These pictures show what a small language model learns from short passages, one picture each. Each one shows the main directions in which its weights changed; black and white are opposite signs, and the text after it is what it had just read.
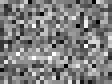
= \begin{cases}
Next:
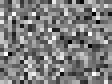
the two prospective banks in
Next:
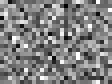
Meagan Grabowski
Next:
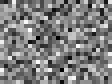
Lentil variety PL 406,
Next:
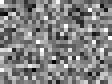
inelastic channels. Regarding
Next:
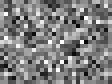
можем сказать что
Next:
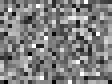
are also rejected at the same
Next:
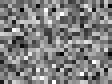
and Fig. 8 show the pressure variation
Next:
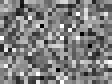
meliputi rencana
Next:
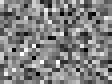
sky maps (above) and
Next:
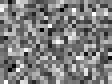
юрар экан,
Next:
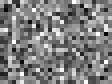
a BB-OPM
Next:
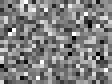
haqiqat esa SI ning
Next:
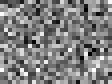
$V = \bigcup_{a
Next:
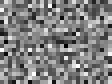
On the other hand, for the case
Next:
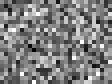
управления кредитными и
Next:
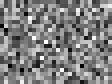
as key enablers of future
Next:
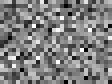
M3, which does not
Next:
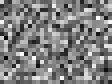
exerted by the soil movement
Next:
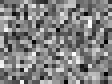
LED indikator menyala
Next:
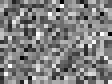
UL SRS signal. In
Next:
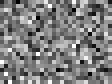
platformalar, ijtimoiy
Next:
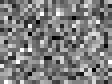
can interpret the energy conditions for our
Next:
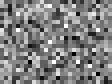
modules of the DFMA
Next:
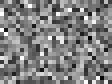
manajemen produk,
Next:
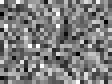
monte à El Pao*,
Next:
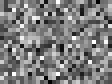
make inaccurate diagnoses when
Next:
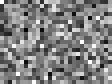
- Computer Aided
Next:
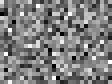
the culture. Actually,
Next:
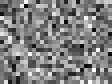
distances, their uncertainties, and
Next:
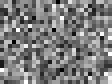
recover the standard results for tensor fluctuations around
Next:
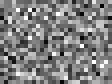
Information on pathogen evolution, immune
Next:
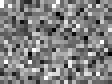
connecting each agent to
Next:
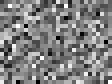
sur des parcelles fortement
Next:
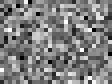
gebunden, 96
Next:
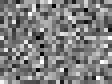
olindi. So'zning
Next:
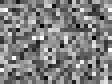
йил 27 июль куни
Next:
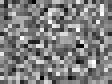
intensity of photons returned over fixed
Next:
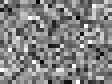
infamous deep web
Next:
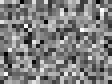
results for $G$ for large
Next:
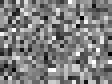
improve the mobility management of
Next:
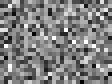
PAGB and RGB stars
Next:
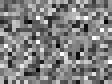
to (12) are valid in this
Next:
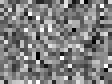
e acadêmicos,
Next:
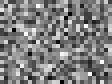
the resulting larger halos decreases.
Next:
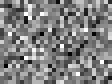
all $m$ at zero temperature.
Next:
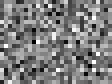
Hozirgi vaqtda
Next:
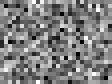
Learning and Convolutional
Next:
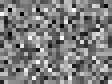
покажу, что дает
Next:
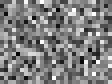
2017. Disponível em:
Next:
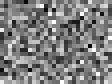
what her father wanted.
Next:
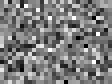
is a not a square modulo
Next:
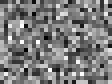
and motivated to use the
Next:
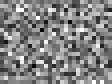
modo di essere che ci
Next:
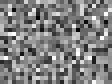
interfaol ta'lim modeliga
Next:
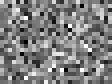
technologies make information a basic tool for change
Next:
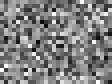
2. Комиссаров
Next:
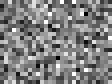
S., Emmanouel T.
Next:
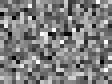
qanday matn ostida
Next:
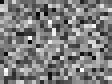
uchun avvalo oʻz
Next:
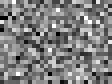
Traditional deterministic neutron
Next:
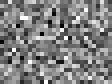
$\nu_\tau$ was reported for
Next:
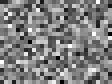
los párrafos
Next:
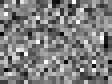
contained in the parent configuration and
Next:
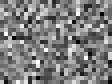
axis of the tooth by the
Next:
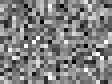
proceed to apply this kinetic energy
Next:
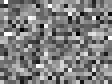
року МОН
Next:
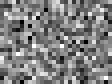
information they use to write their reports is
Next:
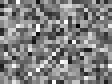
FN, RWP,
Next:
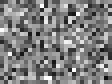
looking for a four dimensional vector
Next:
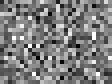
glomérulos em imagens
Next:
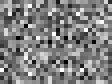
an efficient and integrated solution to
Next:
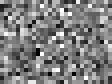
described in the ms time window
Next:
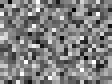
calcium uptake
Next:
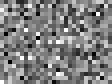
gauge boson, and therefore to contribute to
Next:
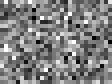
the average number of passengers per
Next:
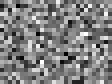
solo existen tres
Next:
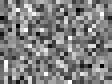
stars: early-type}
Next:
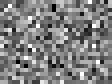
de las hipotecas que
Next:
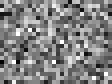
and (b) phase and line
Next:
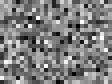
is only stable in the +1 and
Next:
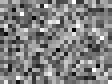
Abuse of Right Theory -
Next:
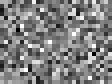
sistema de comunicación, el cual
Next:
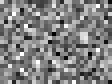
lower end of the tube to provide
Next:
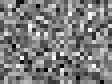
current) by $\sigma_H$.
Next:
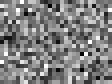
старі байки про
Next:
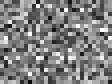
discipline. Even so,
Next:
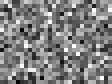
dòng vô
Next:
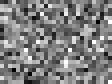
data vector. The Fisher information
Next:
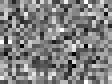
such as the Plymouth operational
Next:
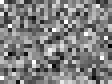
tizimlari imtiyozli
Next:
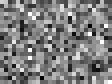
a home-made current source
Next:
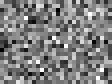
institutions can possibly redress the effects
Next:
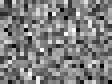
surgeries, foot and
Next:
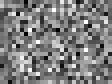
import aisuite as ai
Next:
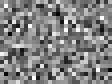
suffering in a way that could
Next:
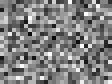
pursuant to an agreement between two
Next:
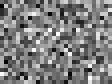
Loc. Poggio
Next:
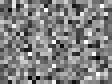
layer adjoining the wall is shown
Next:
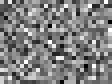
Vida. Afrontando la
